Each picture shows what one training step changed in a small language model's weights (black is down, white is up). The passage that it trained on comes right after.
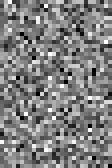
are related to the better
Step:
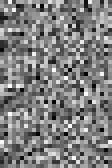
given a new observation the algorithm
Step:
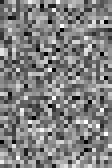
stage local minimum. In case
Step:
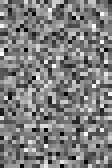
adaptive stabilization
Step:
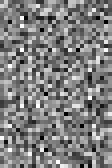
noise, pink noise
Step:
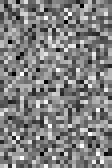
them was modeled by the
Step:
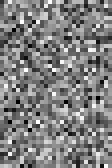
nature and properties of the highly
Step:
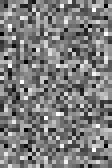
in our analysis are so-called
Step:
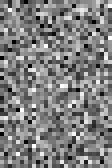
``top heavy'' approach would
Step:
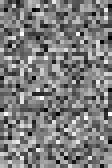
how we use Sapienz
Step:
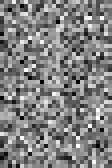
small as compared to the interaction energy,
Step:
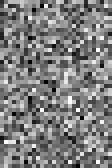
to date. The first studies
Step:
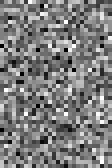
generation (DFG)
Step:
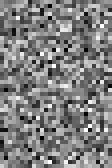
rotational symmetry described above. In
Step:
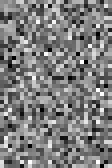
giant component $S$
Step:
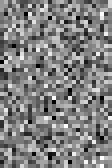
the cohesion comparison.
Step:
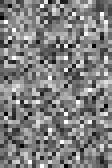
Poverty Index,
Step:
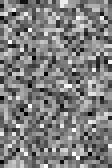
star forming in MG00 and
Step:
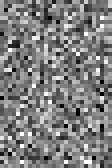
average number of edges after
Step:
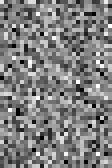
taken to be the masses of
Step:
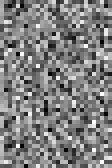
useful discussions.
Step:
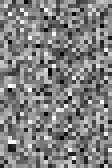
complexity of the radiative transfer
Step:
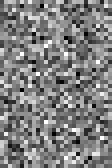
to generate a magnetic moment,
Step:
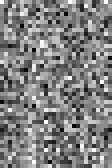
which the observer
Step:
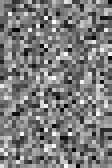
for elastic scattering
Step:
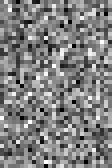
spherically symmetric but
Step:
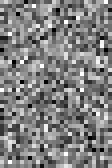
intensive mesh elements
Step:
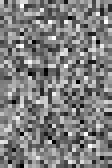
low-rank structures and a
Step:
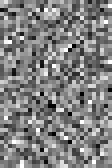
quintessence regime have
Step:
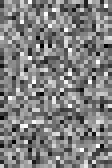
focus of attention in
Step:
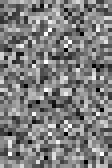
to the nodes'
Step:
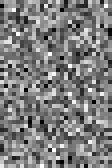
with $\kappa = 4.0
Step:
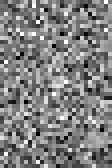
magnetic field is 30 mT.
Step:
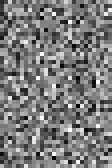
current, respectively, in order to find
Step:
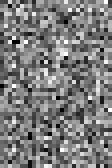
of specific PM components and
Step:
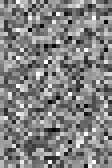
\int d^4 x
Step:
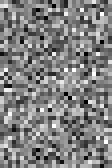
these 60 eigenstates
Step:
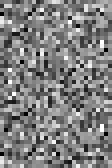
characteristic Bragg
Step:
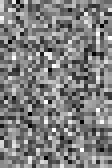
role of the onsite interaction
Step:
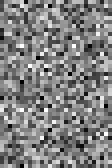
A fragment of a
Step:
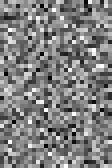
achieves the desired
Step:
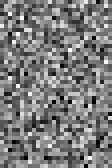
overall best fit parameters of
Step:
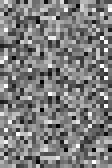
an anisotropic
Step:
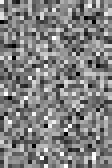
minimum with the border being
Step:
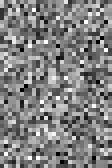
of the \ac{rmse}.
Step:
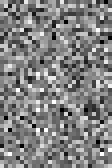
e-maintenance is
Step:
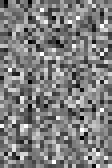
studied and implemented on
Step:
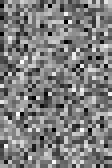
(a wedge) with the
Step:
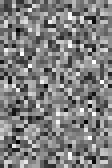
couple similarly weakly.
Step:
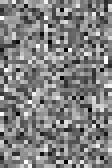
real tracks (peaking
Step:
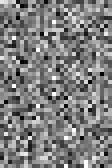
directly associated with the chemical
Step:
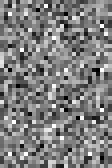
fiber array to
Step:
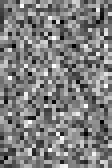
geometric distortions of the
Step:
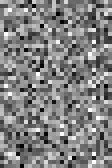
form \begin{equation}
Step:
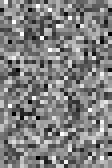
distortion risk
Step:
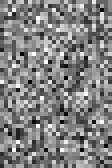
general framework for the design of
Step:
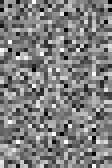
z)\,, \eea where
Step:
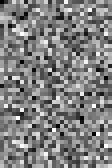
Department of Physics,
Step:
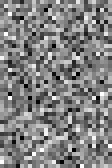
gives a maximum error of
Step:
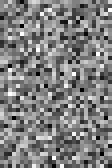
dominant, which explains
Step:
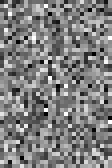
Systems,\\University of
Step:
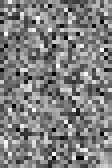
more than two orders of
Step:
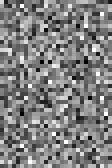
harmonic trap with
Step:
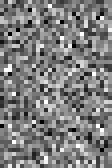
from N-body simulations,
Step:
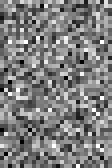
to conditions on the quantities that
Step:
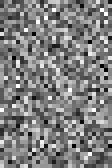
from another dimension,
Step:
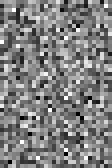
with different scaling exponents
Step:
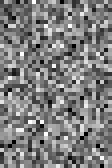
compressed objects in
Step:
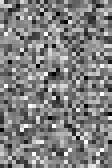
\gamma_K$ and
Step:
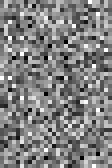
incorporating the notion
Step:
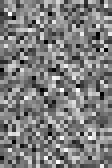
used in calculating the
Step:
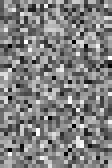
and $N_{coll}$ is
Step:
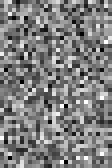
were collected on 4
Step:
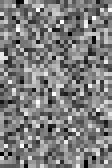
dimension varies as a function of
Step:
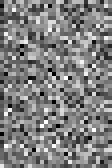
for all $q$ (see
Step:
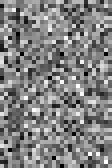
with this data using a singular value
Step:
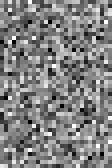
lattice regularized version. In
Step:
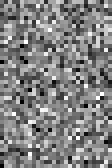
size $r_0$, with
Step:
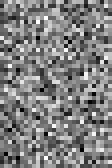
the middle of the
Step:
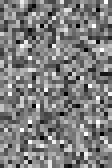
ubiquitins could
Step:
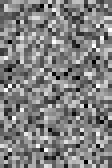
to get a vector Split
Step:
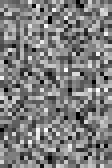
using the density functional theory
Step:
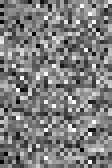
we got previously from the
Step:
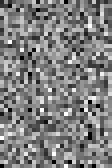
mechanical work done per
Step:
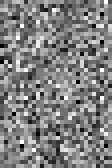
physical quantities measured in
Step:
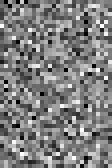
and robust even under
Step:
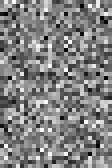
the noise is not finite
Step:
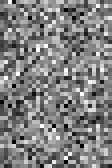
the inclusion of the condition
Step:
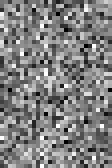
of Japan, National
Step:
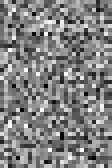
transverse force which may depend on
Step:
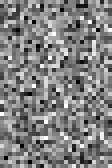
by our patterns and translated
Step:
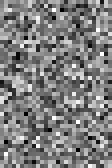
can be checked by first
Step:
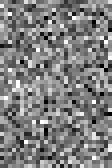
strain tensor only $\partial
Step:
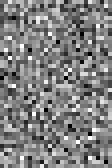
the various experiments. To
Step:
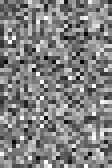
conclude, using the theoretical
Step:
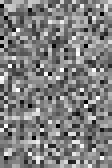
type: \be{tipo}
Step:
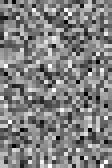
The normalization constant $A$ can
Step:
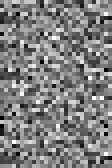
is an intrinsic
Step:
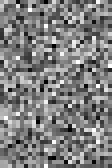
orbit. The currently known
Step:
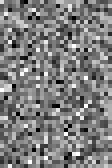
results indicated that the electric and
